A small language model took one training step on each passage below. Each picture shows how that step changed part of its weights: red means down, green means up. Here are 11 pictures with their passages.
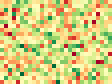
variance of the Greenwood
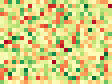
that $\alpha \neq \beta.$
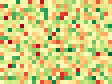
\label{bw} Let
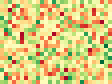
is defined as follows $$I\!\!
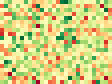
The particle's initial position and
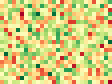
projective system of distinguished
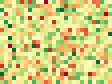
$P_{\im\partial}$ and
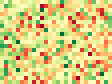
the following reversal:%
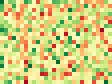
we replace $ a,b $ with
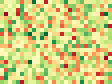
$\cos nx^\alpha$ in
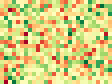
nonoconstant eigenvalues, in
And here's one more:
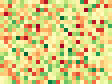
We consider a symplectic basis
